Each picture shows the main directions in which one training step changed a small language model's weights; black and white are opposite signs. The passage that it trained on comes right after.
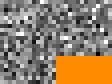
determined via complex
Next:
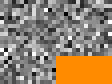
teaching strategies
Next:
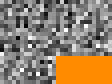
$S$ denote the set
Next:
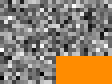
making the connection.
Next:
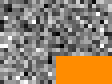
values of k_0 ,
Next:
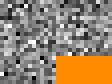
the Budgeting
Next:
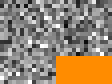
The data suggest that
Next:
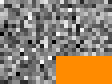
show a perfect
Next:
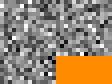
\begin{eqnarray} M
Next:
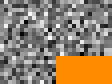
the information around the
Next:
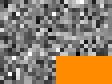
In between and consistent
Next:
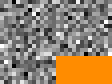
have the terms involving
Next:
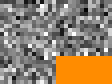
emotion perception
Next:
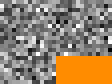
is cohomologous to
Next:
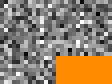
if they are held
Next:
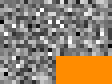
and consequently very
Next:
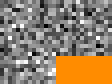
for any $S\subseteq
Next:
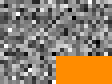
2D case. A
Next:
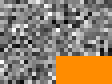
contexts which led
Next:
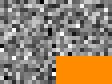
biodiversity, and
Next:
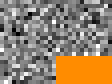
discrete model with the
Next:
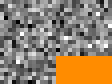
\footnote{Note that
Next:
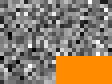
of participants
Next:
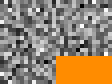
a much wider
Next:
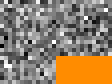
It is a state of high
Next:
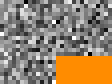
in conveying the
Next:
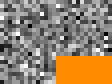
show these categories are
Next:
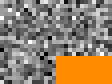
We recall that for
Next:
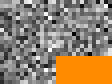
sets by polynomials}
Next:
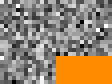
it would be interesting
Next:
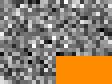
two distinct values
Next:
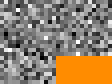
to reflect common
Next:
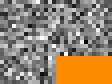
development, leaving
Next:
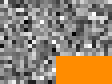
a section of a vector
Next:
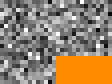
of the complexes,
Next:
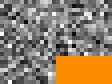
the future, for
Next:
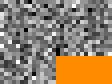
some elements cannot be
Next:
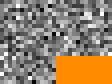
the latent space of the
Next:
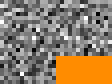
in a cycle loss
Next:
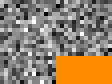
Normal distribution with the
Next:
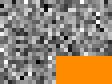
in higher codimension,
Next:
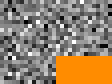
respectively, and then adding
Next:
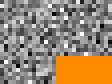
measurement errors, we
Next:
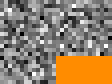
general it is not clear
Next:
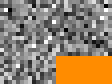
internationally. It
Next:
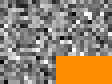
the intersection homology theory
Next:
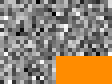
traversing the phase
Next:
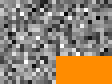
\newblock {\em Density
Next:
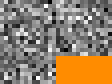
grids and point
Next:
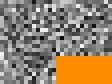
rate of sugar
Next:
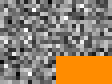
canonical partition
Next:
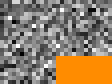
asymmetry of
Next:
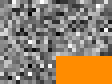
give an another
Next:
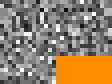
cokernel of
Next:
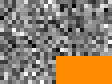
cones, and the
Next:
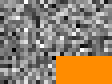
anymore (see
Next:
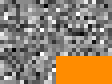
flexible and
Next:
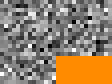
the identification of a
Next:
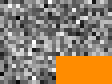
performances of
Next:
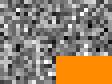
of achieving
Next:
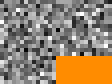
over $S$} is an
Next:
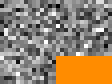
in a binary,
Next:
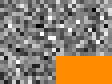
deurbanization is
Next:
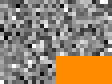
not clear what
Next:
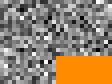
B decay rates.}
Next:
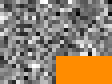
as in blended
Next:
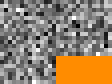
up to symmetry.}
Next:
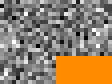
have $\lambda(0)
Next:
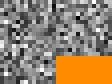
shown as red solid
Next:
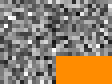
expansion to the
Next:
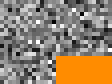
Assessment of
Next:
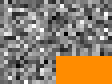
the following as indicated:
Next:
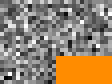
by unitarity and
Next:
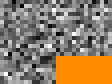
more engaging as
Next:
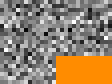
of each project, and
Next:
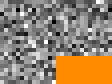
the absolute
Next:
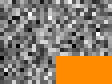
quotient map by
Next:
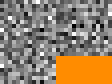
collapse of first
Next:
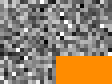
degree, conducive
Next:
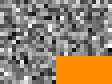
process, together with
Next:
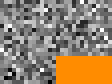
with translation and rotation
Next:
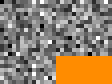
coordinate chart by
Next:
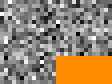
steps as described above
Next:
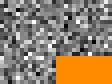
to $E$. However,
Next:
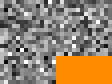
after interventions,
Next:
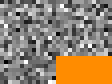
we have calculated the
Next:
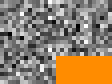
statistically perfect
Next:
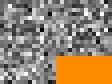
the perceived
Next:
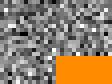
focused on the
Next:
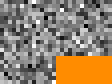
enlarged by
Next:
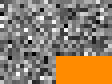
Discrete maps
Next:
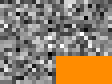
we construct a pair
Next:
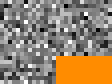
size of $J$ and
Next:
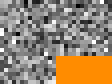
fields, then more
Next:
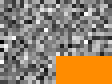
are promising,
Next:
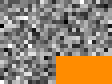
add ``dark
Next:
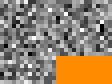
\noindent where $\xi$
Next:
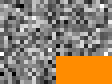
choice of production
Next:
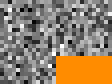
of execution the
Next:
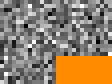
the end compactification
